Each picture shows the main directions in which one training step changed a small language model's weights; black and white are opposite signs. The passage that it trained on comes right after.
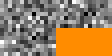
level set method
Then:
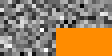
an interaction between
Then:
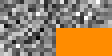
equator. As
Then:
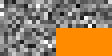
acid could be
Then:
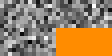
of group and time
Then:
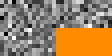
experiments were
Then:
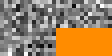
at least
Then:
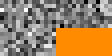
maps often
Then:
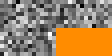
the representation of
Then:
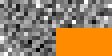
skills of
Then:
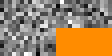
maintaining the
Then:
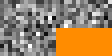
in GDP
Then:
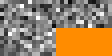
indicated that these
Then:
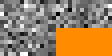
= Constant
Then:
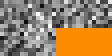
days per year
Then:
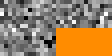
be able to access
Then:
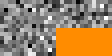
The genus
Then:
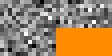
able to inform
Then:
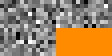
red soil.
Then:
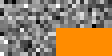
Edited by
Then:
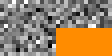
signatories to
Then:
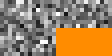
skin changes
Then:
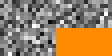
be determined in
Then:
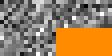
modeling and
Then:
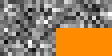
associate professor
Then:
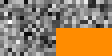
India was
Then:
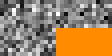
helps to understand
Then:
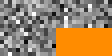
medium system.
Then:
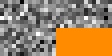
medications have
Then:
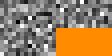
of x_m
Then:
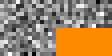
the classroom
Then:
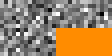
measurements of
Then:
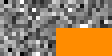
solution was obtained by
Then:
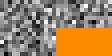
increase of number of
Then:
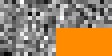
were compared by using
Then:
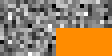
lasted for
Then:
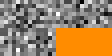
the city of
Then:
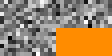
films with
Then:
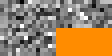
Results of the
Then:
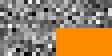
confidence in
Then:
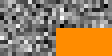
health problems
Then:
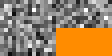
CS) and
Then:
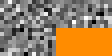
characteristic in
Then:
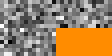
is the total
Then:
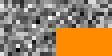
target of
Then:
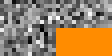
school or
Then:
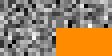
economic and cultural
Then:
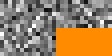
factors are involved
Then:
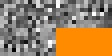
of the study all
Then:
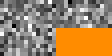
of Jammu
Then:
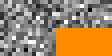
industry face
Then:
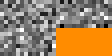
approach to the
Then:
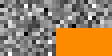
various programmes
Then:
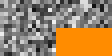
on 335 patients
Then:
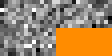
with PD,
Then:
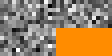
ground water of
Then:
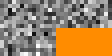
takes place
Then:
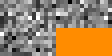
Children 4
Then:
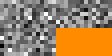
care continues
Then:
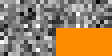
, yield
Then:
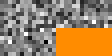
in terms of:
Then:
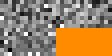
and more interested
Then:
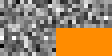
between share of
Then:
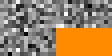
the medium for
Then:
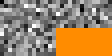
of seeds
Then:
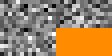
the triple
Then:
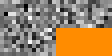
selected for the
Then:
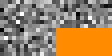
or lack of
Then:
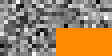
the past
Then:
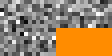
a marker for
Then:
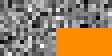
results indicate that
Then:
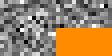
Table 4. The
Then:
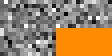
F_A and
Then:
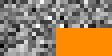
the hashing
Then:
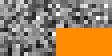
composite materials
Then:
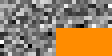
to achieve a
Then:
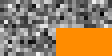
that some people
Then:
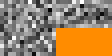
of agreements
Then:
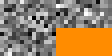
Figure 3:
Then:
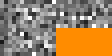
was greater over
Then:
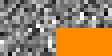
developing since
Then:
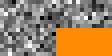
An updated
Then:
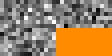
Mutations in
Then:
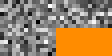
problem of low
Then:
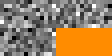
– practice by
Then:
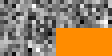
on path planning
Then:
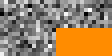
HE and
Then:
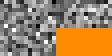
was measured using
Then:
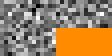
organized by the
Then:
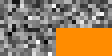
largest part
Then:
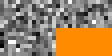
at the low values
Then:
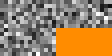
experience with
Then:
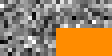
10: end for
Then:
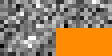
social systems. These
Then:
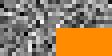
the BMU
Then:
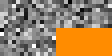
the free economic
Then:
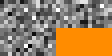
It is a model
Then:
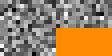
adopt more
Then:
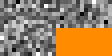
and the three
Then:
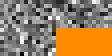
valuable work
